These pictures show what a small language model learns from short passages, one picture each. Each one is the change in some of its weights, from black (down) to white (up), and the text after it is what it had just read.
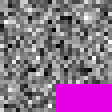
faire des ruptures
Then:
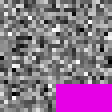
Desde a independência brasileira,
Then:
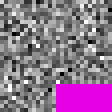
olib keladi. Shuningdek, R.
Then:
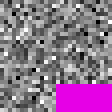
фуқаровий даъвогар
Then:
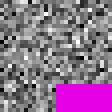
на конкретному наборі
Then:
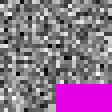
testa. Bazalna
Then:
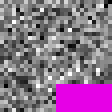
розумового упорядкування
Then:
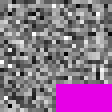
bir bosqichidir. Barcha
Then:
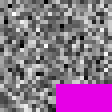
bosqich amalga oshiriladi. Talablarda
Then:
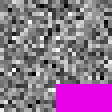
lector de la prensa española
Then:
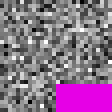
а також загартувальні
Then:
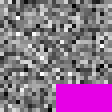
ya'ni o'qitishni
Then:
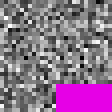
lectura ambigua: si por
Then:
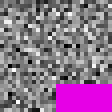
1. Полонников В.
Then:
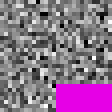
berhubungan dengan perubahan
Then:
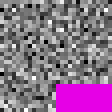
frente à homogeneização cultural
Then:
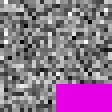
atau pertolongan untuk
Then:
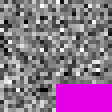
bo‘lsak, bu fan
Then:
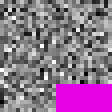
представників. На думку
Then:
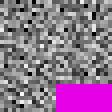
finais correspondentes aos fatores
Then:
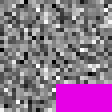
species: 1 – forest species
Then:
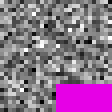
herhangi bir müstakil
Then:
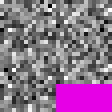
अपनी मूल
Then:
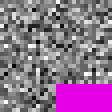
nas orientações solares mais críticas.
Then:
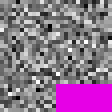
ситуаций, когда несколько
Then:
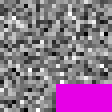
р. Автор намагається
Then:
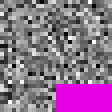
observer pour l'université si
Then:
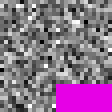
VI, Vol. VI n°
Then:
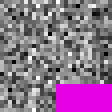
частково підтверджено –
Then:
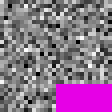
2003 1 Introdução Em todo esporte
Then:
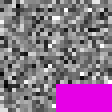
это требует слишком
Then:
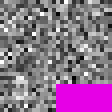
explore the origins and products of
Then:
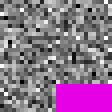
appear in 2019): "The
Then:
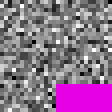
Ru, Pr, Sil 9.
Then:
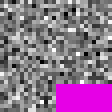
преподавании. Любой
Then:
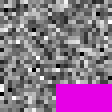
and socio-environmental factors
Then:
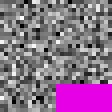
(il. 10). Został on
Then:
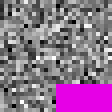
não tenham concluído a educação
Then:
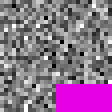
«U kim, bu nima?»
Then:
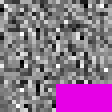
مالك: المدونة
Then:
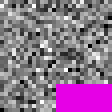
розвитку озброєння та
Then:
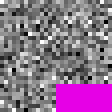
natijalarini nashr etilishini
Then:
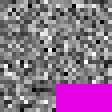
меньшей депрессией
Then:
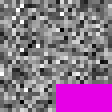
метров, прыжки в
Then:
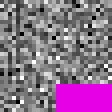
a persoanei decedate”,
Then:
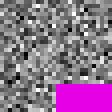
намеревались ввести свою
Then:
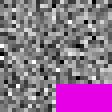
estudia al hombre desde una
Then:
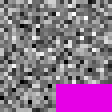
en estudiantes (Eastman et al.,
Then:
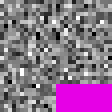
beriladi. O'zbek maktablarida
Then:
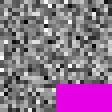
C. M., Khalil,
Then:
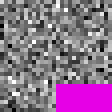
ishtirok etishga oid 250
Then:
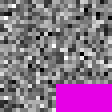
М. Количественная модель
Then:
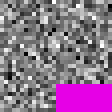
Власик Р., Дерман
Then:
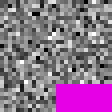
5 стран (рис. 1,
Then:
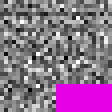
fest gefördert.“
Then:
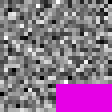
Abdumalik qizi O'zbekiston Davlat
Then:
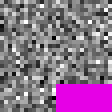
oportunidades? Respuesta
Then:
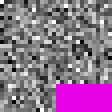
da Informação, foram identificados 5
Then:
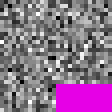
profissionais da educação;•
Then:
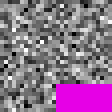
is felhasználásra
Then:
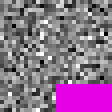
слов в романе К.
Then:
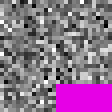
vositasida aks ettirsada,
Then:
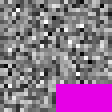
мавжудлигини баён
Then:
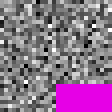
mustahkamlash, uning kotibiyatini
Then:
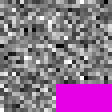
forte pente. Ils ont
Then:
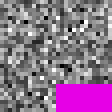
порода, экстерьер,
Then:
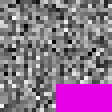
снижению их качества [14].
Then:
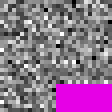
manfaatdor tashkilotlar bilan
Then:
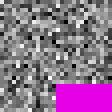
para a família ou para a empresa familiar,
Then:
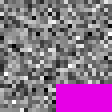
complementariedad entre las funciones
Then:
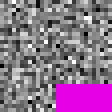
orthodontic examination of
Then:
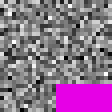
la Salud; 7 = Ciencias
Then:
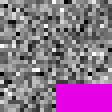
та сьогоденням.
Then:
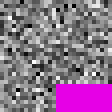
tiver sido cometido,
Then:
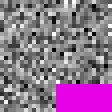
va magnit hodisalariga
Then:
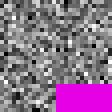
amalga oshirish” bo‘yicha olib borilgan
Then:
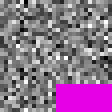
por mim, assim como por meus
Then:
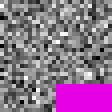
supermarketlarning tez kirib
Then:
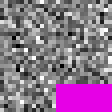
lug'at hajmi talabalarga
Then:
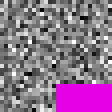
the oxidation sequence of
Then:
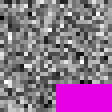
etkaza olmaydilar.
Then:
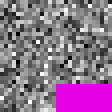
Las principales barreras
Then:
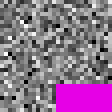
Bafayev M.M. –
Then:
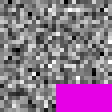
Islamic Economic Journal*, 1(1),
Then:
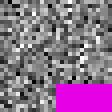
**Guliston davlat universitetida
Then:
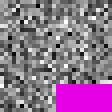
o‘zligidan kechgan
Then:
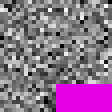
вони «відносяться до
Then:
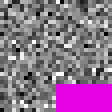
que esta queda é limítrofe
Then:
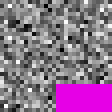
sezgilar bo'lishi mumkin.
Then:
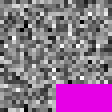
group gap is formed.
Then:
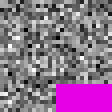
à unanimidade, houve por
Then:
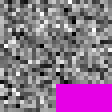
ganz schnell. Ich
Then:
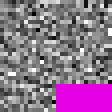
эмоциональный интеллект,
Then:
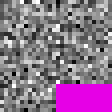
lessons, it is possible to
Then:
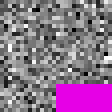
tasas de emancipación de las
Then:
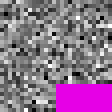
cảm sâu
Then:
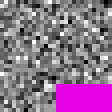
Улугбеков Б.Б.,
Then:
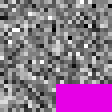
sem influência externa - Para
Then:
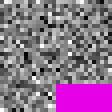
матеріали Фондації також
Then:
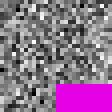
внешние рынки);
